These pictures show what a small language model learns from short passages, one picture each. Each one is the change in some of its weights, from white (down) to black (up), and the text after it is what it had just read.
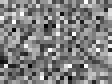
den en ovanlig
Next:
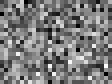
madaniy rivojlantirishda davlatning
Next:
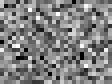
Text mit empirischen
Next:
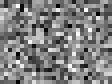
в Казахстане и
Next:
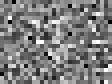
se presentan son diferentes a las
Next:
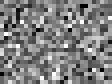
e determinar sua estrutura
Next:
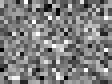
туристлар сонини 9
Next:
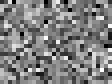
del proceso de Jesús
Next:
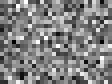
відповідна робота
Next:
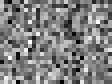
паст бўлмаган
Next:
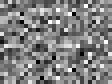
состоит из трех
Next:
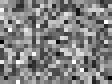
инженерной деятельности,
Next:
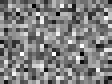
Analisando os casos
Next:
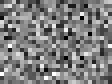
distribuição. Ainda
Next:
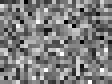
va ota-onalar uchun
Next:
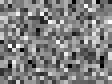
Таким образом, в
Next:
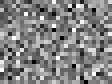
su nostra misura,
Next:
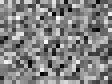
humanos e pets
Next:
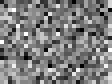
Guerrero, M.
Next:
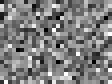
incapacidades que
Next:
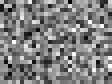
de movimento, de força
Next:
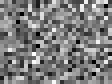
sont cruciales pour
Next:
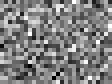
participó en la muestra
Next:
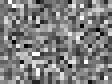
Tatqiqotlar shuni
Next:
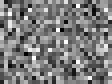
üçün hansı
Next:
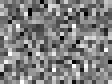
afirmamos que hemos
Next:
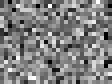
cannot penetrate
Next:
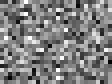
для ремісників.
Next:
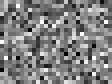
возрасте от 16 до
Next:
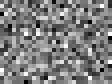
Termasuk Kapal
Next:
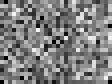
sentences are given
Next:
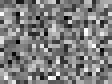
ун-т ім.
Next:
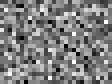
его представителей в
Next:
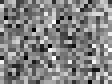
Губа М. І.
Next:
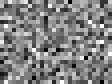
de la Inteligencia
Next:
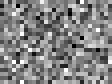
complémentaire de
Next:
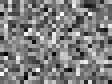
badan usaha yang
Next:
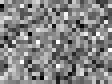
berbagai sumber dan
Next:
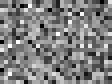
reyting tizimidan foydalanish
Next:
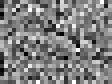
ikkinchi tartibli
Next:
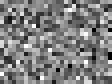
kontsept mavjud
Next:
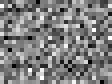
comunicação, a interação
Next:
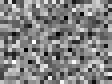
facteurs de risques
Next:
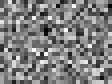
estudo de Zhang foi
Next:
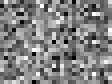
gestores estadual e
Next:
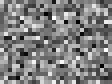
данную предприятие, а
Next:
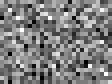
ou pensado no passado
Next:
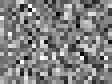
mapa temático
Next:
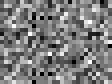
mediante el análisis de la información
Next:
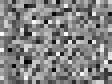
da importância da pesquisa de
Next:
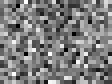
well-being: A
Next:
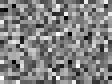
process of modeling in a digital
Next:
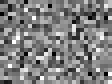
In E3S Web of
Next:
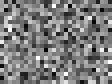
las variables en estudio. Se
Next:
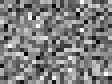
educação se restringe
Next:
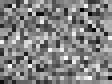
Wierzawicach i
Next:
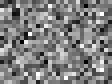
qamoqda saqlash
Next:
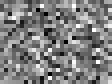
militares da Bahia
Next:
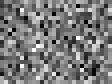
bo'lsa va buni
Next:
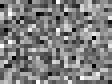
unterlegt sind,
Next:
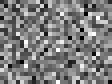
sababli ham ta'lim
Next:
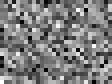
borishida psixologik jarayonlarining
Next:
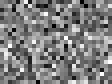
qayta ko‘rib
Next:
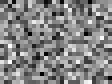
o risco é importante para
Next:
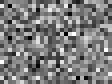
o‘zbek shoiralari
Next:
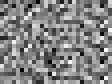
construção de grandes
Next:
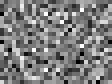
Nurota tog'
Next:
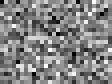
освіти, проте
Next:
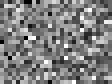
contexto alemão, foi a
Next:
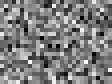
estudiantes, sino que también
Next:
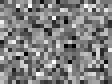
chizadi. So‘ng
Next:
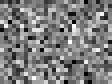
tez o'qish orqali
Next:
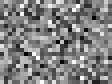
haritalama için de
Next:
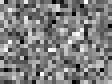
який говорить не
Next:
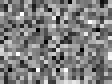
es que *la idea de
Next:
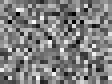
zailtasuna. -
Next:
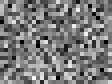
inevitable reconocer
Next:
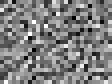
de la investigación. Con la
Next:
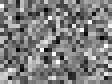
ўқув ишларини
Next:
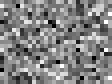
боль при полной ясности
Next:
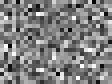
gestores, não podendo
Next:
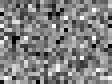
an'anaviy ishlab chiqarish
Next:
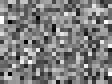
компенсации будущих
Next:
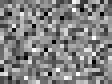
da Escola Hannes
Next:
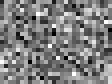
опыта помощи
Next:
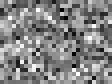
с семьей,
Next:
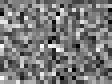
profilaktik yondashuvlar
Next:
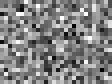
български и
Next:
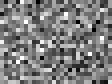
secundárias, com o
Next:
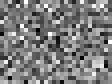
research tasks into the
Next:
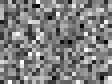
Tânia Rivera
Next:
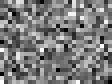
Media va axborot
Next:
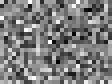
tendaggio verde
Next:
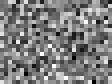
части насыпи,
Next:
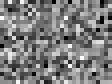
y comunismo, cada una
